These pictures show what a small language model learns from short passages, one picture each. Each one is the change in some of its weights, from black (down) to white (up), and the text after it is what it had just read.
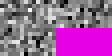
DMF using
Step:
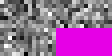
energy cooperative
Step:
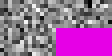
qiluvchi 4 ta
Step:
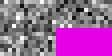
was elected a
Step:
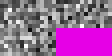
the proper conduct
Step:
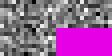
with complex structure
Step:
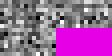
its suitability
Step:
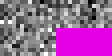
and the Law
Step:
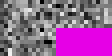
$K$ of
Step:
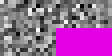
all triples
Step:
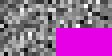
of this paper
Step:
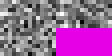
do. So there
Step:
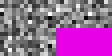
the induced map
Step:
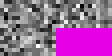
all types of
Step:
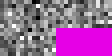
and not significant,
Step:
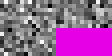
le cadre de
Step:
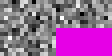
the top: the
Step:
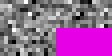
Conjecture with
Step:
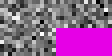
were under had no
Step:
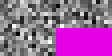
dimension $m$
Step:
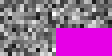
inefficiency of
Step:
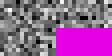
intersection of the
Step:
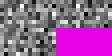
in order to
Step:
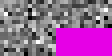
that $\beta
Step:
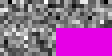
speed, and
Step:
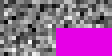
A Novel
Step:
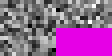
transformation to
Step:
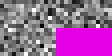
could be taken
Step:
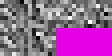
energy and can
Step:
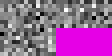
$x \in
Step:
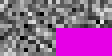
requires a
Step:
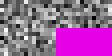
present, nor to
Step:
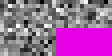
data to be more
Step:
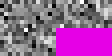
locations, with
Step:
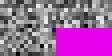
affect the
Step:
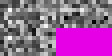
the lower complex
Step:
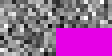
transactions or
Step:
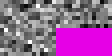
intend to
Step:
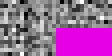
Resolution of
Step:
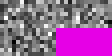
better the
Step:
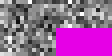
is satisfied for
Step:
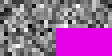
est2}) is
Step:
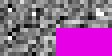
man on natural
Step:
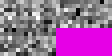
regular angular
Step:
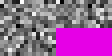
para preservação
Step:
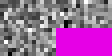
the development of students
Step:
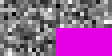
solution $K
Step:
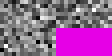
review of
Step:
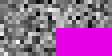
of arTs
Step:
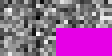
green and a
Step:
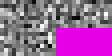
with sustainability
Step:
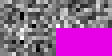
it involves
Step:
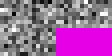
response data.
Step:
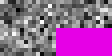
that effective
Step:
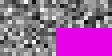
consequences is
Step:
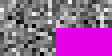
we write
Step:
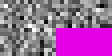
за доби
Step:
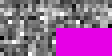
our studies in three
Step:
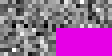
da vida,
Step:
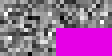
divides $\mathcal
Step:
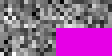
name is a
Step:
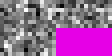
low, and the
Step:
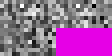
predisposition has
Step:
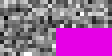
{rem} Since
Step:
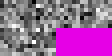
b$ and mod
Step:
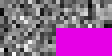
no Pará.
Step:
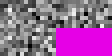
a choice
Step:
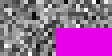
object into some
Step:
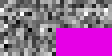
constant W/C
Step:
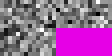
actual practice
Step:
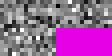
between $X$
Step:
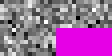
forms are used
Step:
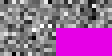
and resistive
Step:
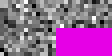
of locals,
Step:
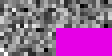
care highlights
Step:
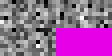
example of dimension
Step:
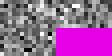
them; it is
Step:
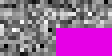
by students. The
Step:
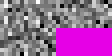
attempt to
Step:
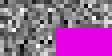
was associated with a
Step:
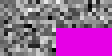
global version a
